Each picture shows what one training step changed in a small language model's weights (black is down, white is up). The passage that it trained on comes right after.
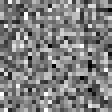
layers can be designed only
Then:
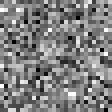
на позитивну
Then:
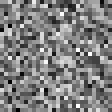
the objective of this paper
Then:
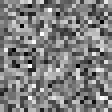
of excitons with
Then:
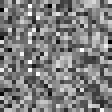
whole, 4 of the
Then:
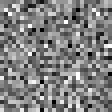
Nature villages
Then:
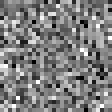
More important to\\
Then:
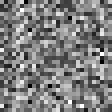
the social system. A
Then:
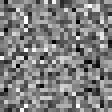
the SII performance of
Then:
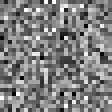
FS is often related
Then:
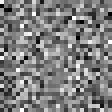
the programs, human
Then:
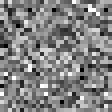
has been applied which
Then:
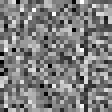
to inform Alice
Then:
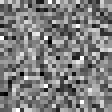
We use the standard
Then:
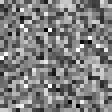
the American Journal of
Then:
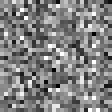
mashinalari va
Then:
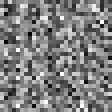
environment although it will not
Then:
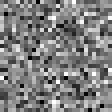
sebagai berikut.
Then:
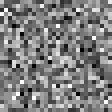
61\% and for
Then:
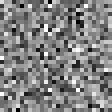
A, Rayner
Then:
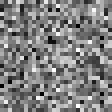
for the same in
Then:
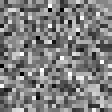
Crecimiento de los
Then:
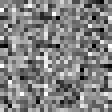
has been termed
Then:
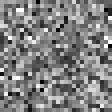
va istirohat
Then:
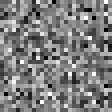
Unite în
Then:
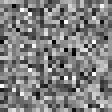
Eleonora and
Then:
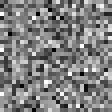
an object in turn.
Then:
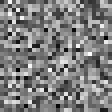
curve (AUC). The
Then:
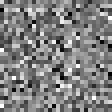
from analog to digital.
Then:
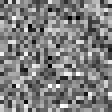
According to [17],
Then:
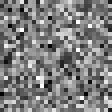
into the right side of
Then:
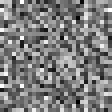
Song and Hein
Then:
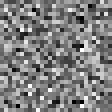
Sciences, Associate
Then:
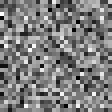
performance in the device
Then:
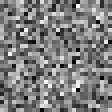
between DM sector and SM
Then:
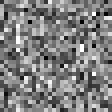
seismic vulnerabilities
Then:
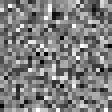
Exercise Left
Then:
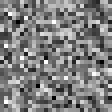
the noise diode
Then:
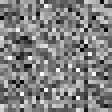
kabi timsollarni
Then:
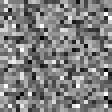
costituisce il
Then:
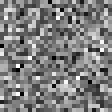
at $\sin\theta
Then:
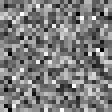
used ones with means of
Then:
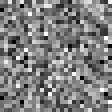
is the temperature, the
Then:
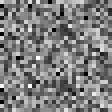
Según lo
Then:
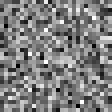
is the simplest
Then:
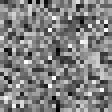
dataset. These distributions are
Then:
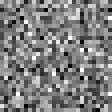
may well be the case
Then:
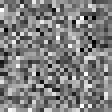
for nearest neighbor
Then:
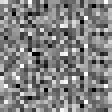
va moddiy
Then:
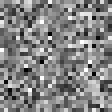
чаҳли худ
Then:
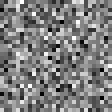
by all possible bins
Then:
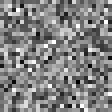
what follows, it is
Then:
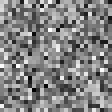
– дочка
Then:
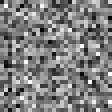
tests showed content standards
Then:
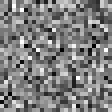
amalga oshira
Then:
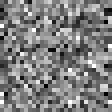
is suggestive of
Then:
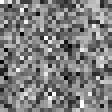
languages as well
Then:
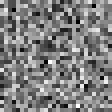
achieve stabilization in all
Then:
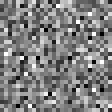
of the spacetime on
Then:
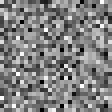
Model A framework for modes
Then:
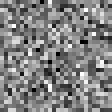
% % Recently,
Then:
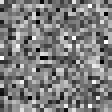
LLM instances
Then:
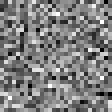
of the respective
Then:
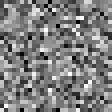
leading to a smooth black
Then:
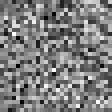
random samples from the
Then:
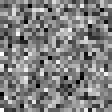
points for reliable brightness
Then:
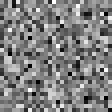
were distributed, out of
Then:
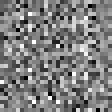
acceleation in
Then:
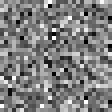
incentives to help
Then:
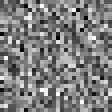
Tevatron with
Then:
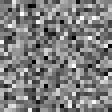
capitaux dans un
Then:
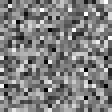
des secteurs
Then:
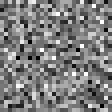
of the evolving nature
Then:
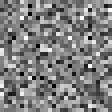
turn increases its potential to
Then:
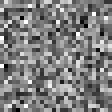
various studies researching this
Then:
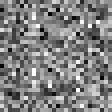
Europe, Sn was
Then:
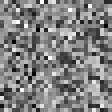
наука о
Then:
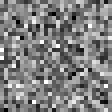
\pm SEM.
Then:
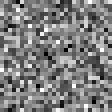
validity of the measurement
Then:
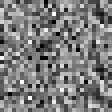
Writing -
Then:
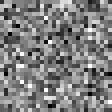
different aspects of this
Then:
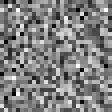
the need to raise
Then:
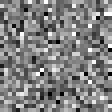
u_x -\kappa
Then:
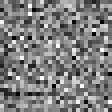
biomanta, se
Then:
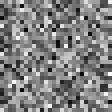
is a vital
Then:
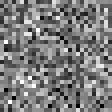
In the works of Russian
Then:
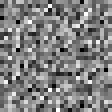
carried out on a single
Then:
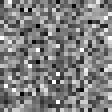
and outgassing
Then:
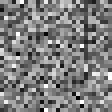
that the inferred
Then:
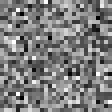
be concluded that for
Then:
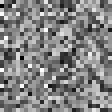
a large factor and
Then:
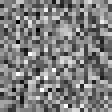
decomposition on the
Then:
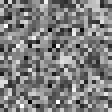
using graph theory enabled
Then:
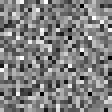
zero and then, it
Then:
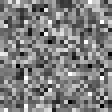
shown a higher consumption when
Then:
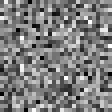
are Ilorin
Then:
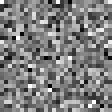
and testing of real dimension
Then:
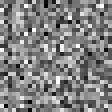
applications. Computational power
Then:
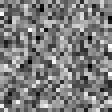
develop negative emotions for
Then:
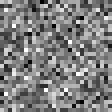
In this paper a distributed
